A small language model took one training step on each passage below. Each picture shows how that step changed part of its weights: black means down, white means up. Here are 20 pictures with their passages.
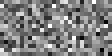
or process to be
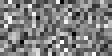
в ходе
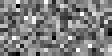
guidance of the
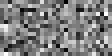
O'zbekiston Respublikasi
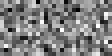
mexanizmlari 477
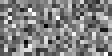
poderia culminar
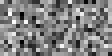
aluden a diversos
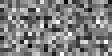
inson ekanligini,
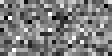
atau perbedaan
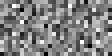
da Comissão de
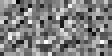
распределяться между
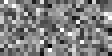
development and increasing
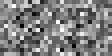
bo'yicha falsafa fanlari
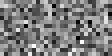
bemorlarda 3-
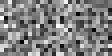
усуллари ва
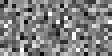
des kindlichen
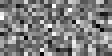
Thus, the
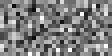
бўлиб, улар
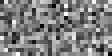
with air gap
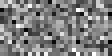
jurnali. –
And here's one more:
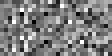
akan pelayanan
